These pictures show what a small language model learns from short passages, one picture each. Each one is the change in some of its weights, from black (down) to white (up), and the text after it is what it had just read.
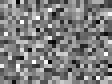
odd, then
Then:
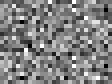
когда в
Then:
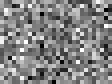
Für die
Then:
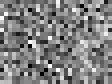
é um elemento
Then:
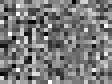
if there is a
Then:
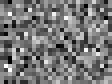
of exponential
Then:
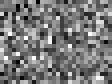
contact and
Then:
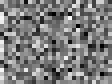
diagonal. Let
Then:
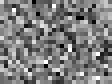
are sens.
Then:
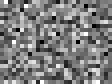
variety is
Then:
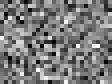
The following proposition
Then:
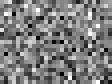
are aspects
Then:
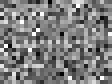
in chart
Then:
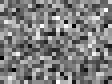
unlike the
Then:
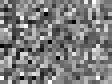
and as it
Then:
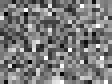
sequence of the
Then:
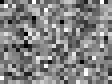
la part
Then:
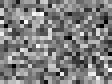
test, can be
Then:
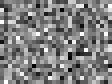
game (the
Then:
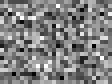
so that $t
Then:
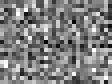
2)$ for all
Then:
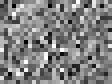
de verre et
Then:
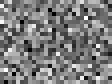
the order conditions
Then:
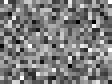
develop this paper.
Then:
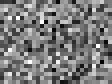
the right
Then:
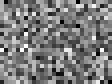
appear in
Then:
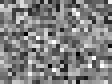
ve Niki
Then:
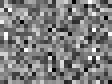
set $A =
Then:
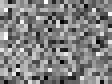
to fall into
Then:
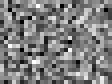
/ las
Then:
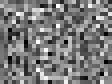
that the following
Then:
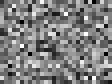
getting it
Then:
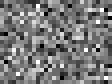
of Medical
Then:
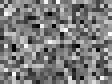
in table
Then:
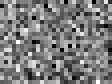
they Dirac
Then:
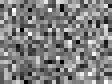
a crear un
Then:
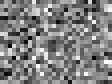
-tree of
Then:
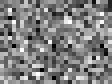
entries are
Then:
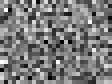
for any equality
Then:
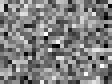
Nz Res.
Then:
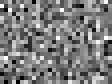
equations and a
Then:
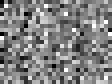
$p \in
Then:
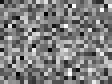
a similarity
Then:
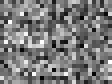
the bone
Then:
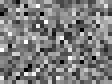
became an
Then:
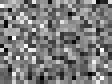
with regards
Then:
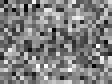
the next
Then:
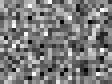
not in the
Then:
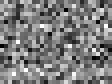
is {\it
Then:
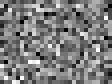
increased due
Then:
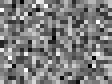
so, follow the
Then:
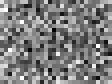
the overall
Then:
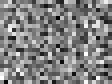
be implemented
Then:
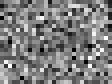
with $2a
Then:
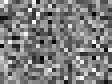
Laterality and
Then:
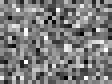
types of
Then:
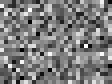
dual problem and
